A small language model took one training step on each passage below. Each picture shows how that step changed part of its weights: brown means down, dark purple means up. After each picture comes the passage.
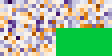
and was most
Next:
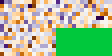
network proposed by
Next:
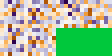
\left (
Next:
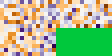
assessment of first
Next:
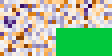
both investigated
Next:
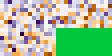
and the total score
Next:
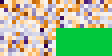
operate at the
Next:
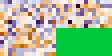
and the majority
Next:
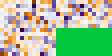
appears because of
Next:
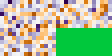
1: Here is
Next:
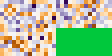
are derived by
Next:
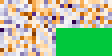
showed a decreased
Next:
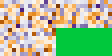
11. Quantum
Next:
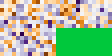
execution of the
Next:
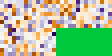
two years of
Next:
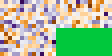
of amount of
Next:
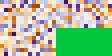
Taking the
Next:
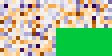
UNO3 scheme
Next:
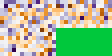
APT simulation
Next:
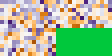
at work in the
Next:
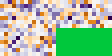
this method could not
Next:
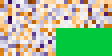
has been first
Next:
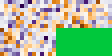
than the population of
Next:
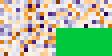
This, together with
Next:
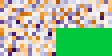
is as follows.
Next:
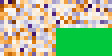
computations \item
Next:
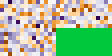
is equal to
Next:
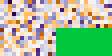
The notion of
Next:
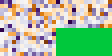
a spatially
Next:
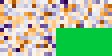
electron with angular
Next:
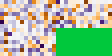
rose to
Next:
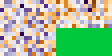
the use of
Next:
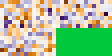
charge. By
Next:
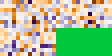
captured in the
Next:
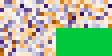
the maximum possible
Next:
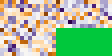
spectra, we cannot
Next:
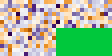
be singled
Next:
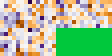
single selected step in
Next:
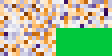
type B uncertainty
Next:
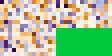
characterized by negative
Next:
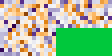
group cohesion
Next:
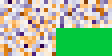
We also separately
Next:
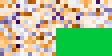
can constitute
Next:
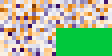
influenced by
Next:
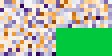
the extensive
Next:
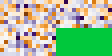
findings not only provide
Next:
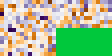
provide a platform for
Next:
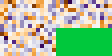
digital maps
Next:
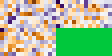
may impact service
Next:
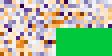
the phase shift and
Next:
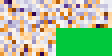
with the following
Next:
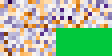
was added to
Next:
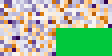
to compare the
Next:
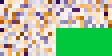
various tracer
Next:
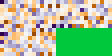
box or the
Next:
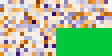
followed by
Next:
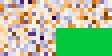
profiles from GCMC
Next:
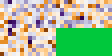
and after experimentation
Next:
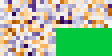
The arguments of
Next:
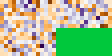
use the estimation
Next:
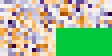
at the limit of
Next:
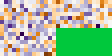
as the case of
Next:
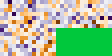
The separations were
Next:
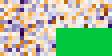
of MRI
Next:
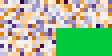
of $L$
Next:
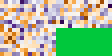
of diseases of
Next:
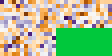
conclusion is
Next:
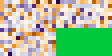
have an impact on
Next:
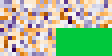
as well as the
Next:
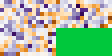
the closer the
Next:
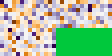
surface yields two
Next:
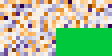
these issues except
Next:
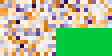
exhibits similar values
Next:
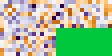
are not reported above
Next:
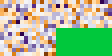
exhibited the
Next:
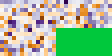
and consent to
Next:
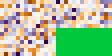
can specify your
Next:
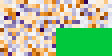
some situations,
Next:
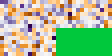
without even questioning
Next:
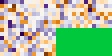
on the formation of
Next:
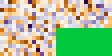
desired traits
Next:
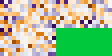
weight gain and
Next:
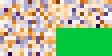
Finally, a
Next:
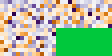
and Sodium
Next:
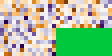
afford to do
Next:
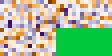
an accurate
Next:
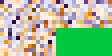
more difficult to
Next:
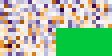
token probability
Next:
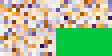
approach here presented is
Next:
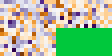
at a certain time
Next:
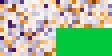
on the movement
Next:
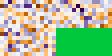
study has the
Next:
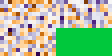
machine control is
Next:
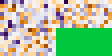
on glucose
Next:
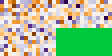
quantity k which
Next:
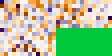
operationalization of
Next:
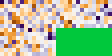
energy resolution of
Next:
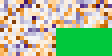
Trace Elements
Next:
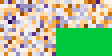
we have plotted
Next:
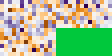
over configuration
